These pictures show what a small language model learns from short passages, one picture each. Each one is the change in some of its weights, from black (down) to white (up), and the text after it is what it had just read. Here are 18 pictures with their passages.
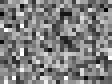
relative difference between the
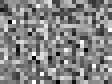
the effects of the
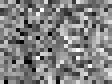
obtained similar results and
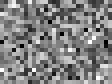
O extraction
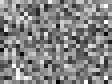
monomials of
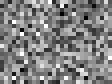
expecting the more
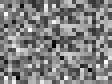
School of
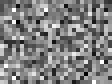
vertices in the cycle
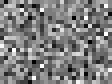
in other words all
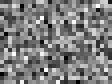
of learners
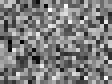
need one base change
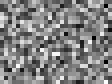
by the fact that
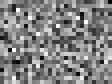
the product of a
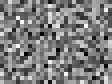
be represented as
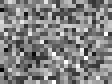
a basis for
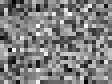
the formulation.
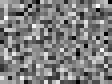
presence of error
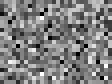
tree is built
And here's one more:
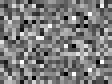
shall assume that
